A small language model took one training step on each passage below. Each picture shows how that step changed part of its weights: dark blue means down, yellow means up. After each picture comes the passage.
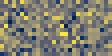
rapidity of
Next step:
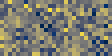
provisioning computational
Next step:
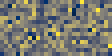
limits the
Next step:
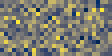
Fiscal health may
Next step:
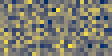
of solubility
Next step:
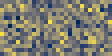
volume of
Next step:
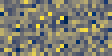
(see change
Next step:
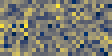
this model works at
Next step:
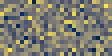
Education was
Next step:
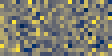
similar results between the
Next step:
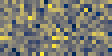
integrate the socialist
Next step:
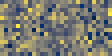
are the fully
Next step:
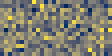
form, likert
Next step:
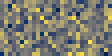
the fifth
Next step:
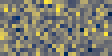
an environment where
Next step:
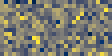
with the work of
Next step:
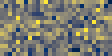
o estudo
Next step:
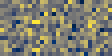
cual estaban
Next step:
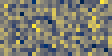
directly or
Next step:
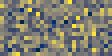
a symmetric
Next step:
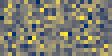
value of land
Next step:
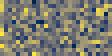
or needs.
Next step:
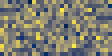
sex differences
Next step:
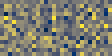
Economic Forum
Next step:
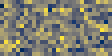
collected during the
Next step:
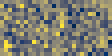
participantes em
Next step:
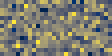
particle along a
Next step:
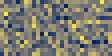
the LV showed
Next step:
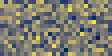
been due to the
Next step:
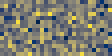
finite $T$
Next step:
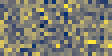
type duty
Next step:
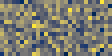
the beginning and
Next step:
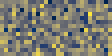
to be observed for
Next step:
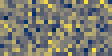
bosh harf
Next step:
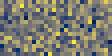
{\em Quantum
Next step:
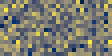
structure which would be
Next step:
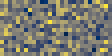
has played a
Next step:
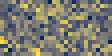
growth to generate
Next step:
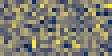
is taken to be
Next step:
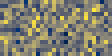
and mantle,
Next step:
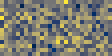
local fish species
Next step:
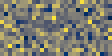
be enumerated
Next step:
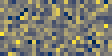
There is no
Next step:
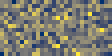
the task that
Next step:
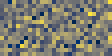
The quantity
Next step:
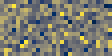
When evaluating the
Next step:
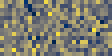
les enfants
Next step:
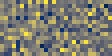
and the stellar
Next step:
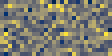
but also in its
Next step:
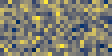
important point is that if
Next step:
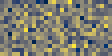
deviations than
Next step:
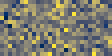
contributions to the
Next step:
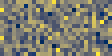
het nemen
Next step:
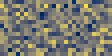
this output to
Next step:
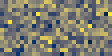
y producción.
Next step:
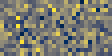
mobile App
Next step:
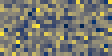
so we can use a
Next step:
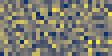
the lower CR
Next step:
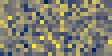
of Parker's
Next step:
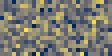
nur ein
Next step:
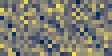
these universes and
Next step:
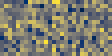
que de forma
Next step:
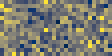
та етичного
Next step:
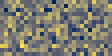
demikian itu
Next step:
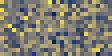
of the bacteria
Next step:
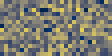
el porcentaje
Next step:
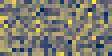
said that,
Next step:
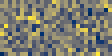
vereist ten
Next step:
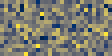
has kept the
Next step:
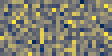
representation $R$
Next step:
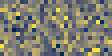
using ferrous
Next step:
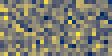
1$ when $\nu
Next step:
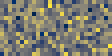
the literature,
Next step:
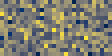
close to a
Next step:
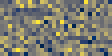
Comunidades de
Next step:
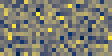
- An educational
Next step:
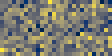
algorithm. For
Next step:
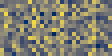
of the extant
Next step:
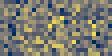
6a, the
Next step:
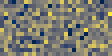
8. At the
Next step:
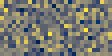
obtain insights that
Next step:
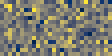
Institute of
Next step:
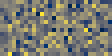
process cannot be observed
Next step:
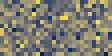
otherwise, the
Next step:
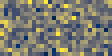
radio detection
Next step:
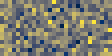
price on the
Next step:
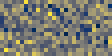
and explain the
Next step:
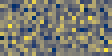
\right) =
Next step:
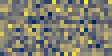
goods and
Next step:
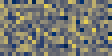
can calculate the
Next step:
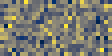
ve resimlerin
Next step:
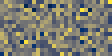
the starting point we
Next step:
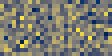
Hence, the energy
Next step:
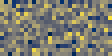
through the computational
